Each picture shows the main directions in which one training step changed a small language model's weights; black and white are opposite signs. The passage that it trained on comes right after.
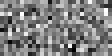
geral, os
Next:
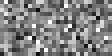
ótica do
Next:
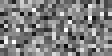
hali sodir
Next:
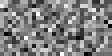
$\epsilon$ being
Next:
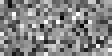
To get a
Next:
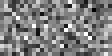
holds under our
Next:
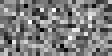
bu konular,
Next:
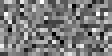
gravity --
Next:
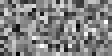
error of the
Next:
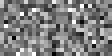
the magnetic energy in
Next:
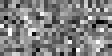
However, the first
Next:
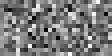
is the impulse
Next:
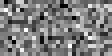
of normatively
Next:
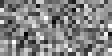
assess the
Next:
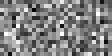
of states with $\alpha
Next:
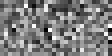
that accuracy
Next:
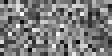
realities. The
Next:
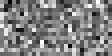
forming torus
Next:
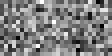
la libertad
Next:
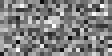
MS in den
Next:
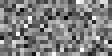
classes K0
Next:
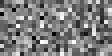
we compute solar
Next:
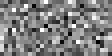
delineato i
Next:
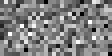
soutien pour
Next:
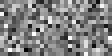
information to some
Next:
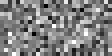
important limitation of
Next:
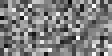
to this state. This
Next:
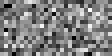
controlled by the
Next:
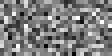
and prove that the
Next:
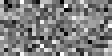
Analysis and
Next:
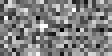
effective model
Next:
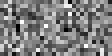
e da paz
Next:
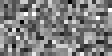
subject to
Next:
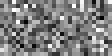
the average
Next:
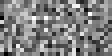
approval of the
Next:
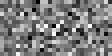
del poder de
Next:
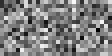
near the sonic
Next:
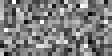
time and length
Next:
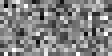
ignoring or
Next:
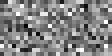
size of problems
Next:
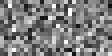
bilan turli
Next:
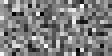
the continued
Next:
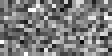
that $\xi = 0
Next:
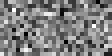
the photons as
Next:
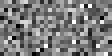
the boundary conditions
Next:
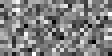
as a possible
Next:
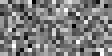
which discontinue
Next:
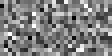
sm ni
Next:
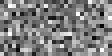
network. This
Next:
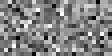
-- in particular
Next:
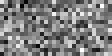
level pair
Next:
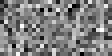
profesores en el
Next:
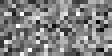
N$. While
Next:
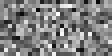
ao gradiente
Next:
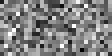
comparison to
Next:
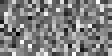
profesional del
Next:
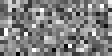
sustain an
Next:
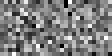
da Mata do
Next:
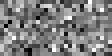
datasets by
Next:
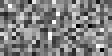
undergoes the
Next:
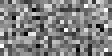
of integrating
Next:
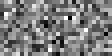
parity of this
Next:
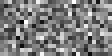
similar case in
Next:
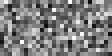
its delayed
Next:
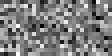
entendimento do
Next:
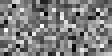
the concept and
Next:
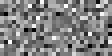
third order
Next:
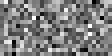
results are shown in
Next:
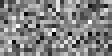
about 1.2
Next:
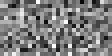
always have the
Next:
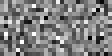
energy current in
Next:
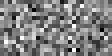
of the coupling
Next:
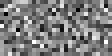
true fraction
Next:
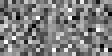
que más
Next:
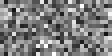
the left one.}
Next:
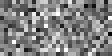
centered systems
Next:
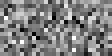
| proposed students
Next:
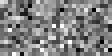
+ h \cdot
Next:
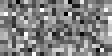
así como los
